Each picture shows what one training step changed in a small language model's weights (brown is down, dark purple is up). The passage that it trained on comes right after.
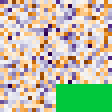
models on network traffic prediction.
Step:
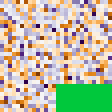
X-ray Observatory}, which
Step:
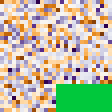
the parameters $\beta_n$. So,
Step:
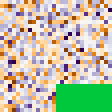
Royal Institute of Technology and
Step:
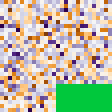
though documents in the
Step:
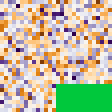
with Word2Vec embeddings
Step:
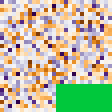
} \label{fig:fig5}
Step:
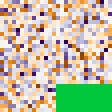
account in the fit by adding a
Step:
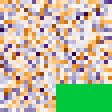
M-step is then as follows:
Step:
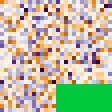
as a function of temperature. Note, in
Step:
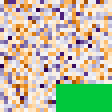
(FEA). The array can
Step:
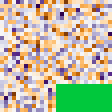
{Roberto}\ \bibnamefont
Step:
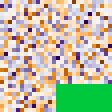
We dedicate this contribution to the
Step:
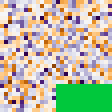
\ac{IDL} and
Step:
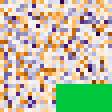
input (i.e., deviation of
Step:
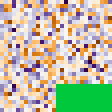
models this is equivalent to the case
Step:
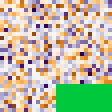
1 Myr), compared to $\sim
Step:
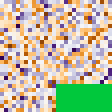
spectra, cutoff power laws provide
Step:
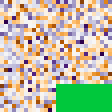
on the hydrostatically inferred cluster
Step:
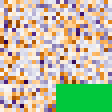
with increasing surface density, decreasing the size
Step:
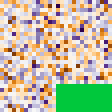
vertical then we should see appearance of
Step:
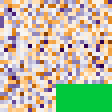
each step in the infinite lattice
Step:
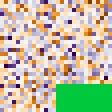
quantum groups with Poisson--Lie
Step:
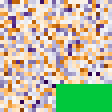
Three other relations, needed to show
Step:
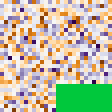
and dashed lines are \wfi\
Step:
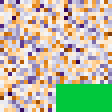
of the distributions, which are regular with respect
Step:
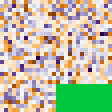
the ratio of gas pressure ($p_{\rm
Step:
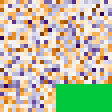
of the mathematical notation and
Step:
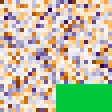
fine-structure constant,
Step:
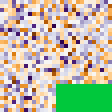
with C. Bomhof and
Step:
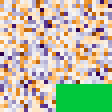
much closer to each other, also
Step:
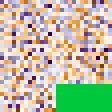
and on the determination of the parameters of
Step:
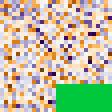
the bias dependence of the tunnel
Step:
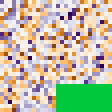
scalar meson nonet in production and
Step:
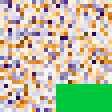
rather than exact self-affinity,
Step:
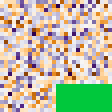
state at bottom, and the final state near
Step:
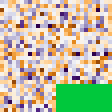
relevant eigenvalues and eigenvectors of
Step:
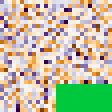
think many digital twins are
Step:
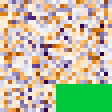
referee for their useful comments which
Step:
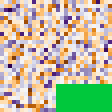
must be continuous in the label variable
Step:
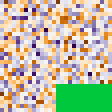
at lower noise intensities. Note the
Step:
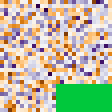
the recent past captured by its
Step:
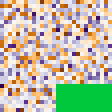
in practice be treated within the
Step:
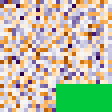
maser by velocity modulation along the line
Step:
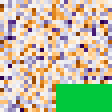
useful digital watermarking of
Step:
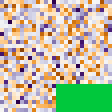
A. Profile B (with different
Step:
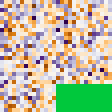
back reflected pump power measured at the
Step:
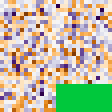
if some nonmetallic thin surface
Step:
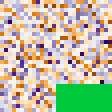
$J/\psi$ should be more than
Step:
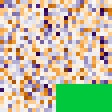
co-investigators from a broad
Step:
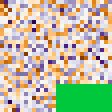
these classical results and instead prove the
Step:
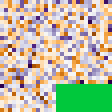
step, we choose a few
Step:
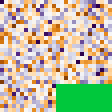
sum over intervals of 1 Gyr
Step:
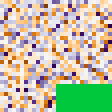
is determined by the unstable PS. The
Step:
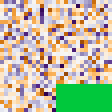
each individual operator, provided the determinant
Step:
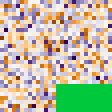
for the leader if $\forall
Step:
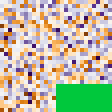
caused by the existence of an electric
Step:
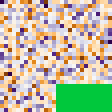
rate, but instead focused on the
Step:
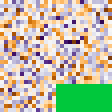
and Pan-STARRS1
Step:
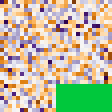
of the RY free energy functional for
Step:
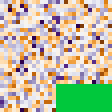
define two interpolation basis function:
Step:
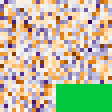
tree since $y'$ and
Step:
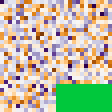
The resulting expression can be expanded to
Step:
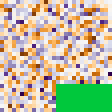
reasoning behaviors. Therefore, new
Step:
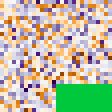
with the master equation. While,
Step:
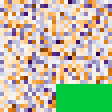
decreases and the extended emission increases.
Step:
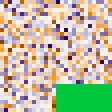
for these important developments is to establish
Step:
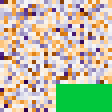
with leading [Fe\,II]
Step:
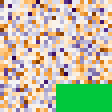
Predict number of tomatoes
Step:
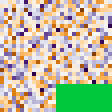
graph to obtain mini-batches
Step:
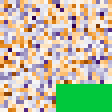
spins $\sigma$ can be performed
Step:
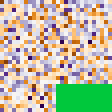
local Maxwellian and the
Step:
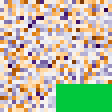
overshoot in the tails
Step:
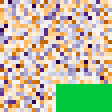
protein aquaporin within a
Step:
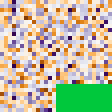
interesting. Alternatively, one can
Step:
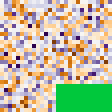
hundred confirmed comoving star
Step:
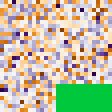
that the conductance depends not only on
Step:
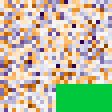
the radius of a subhalo is
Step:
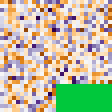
model, we utilize phase-space distribution
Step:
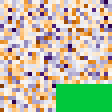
worse. Evidently the adaptive
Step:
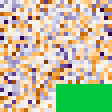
clarify whether for {\em any
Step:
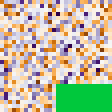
diffuse medium is very high (see
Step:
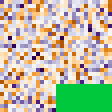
been detected yet. The two states in
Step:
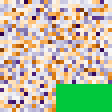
can be found in Matbench
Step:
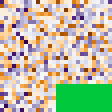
$\Dl \mathfrak{M}$ curves
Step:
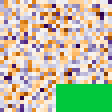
direction, \begin{equation} {\cal
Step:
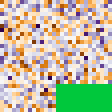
the primary electrons from the CR
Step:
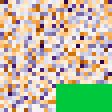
force, the model did not
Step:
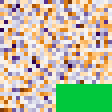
multiplicative function to the spatial
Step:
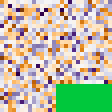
space, the additive decomposition of
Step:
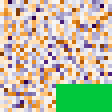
51~Peg had
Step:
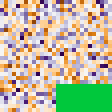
dynamics (CFD) solvers,
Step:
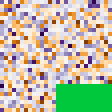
when the waiting time between the measurements approaches
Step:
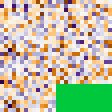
spectral resolution). This is not a fundamental
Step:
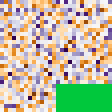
here. \section{Dressing flat
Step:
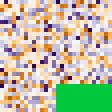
to check that condition $\Delta
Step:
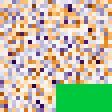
separated into two parts. The first
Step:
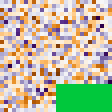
by an ``hamiltonian'' ${\cal
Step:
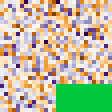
spinning test bodies in de
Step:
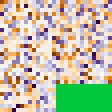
the surface abundances making stars
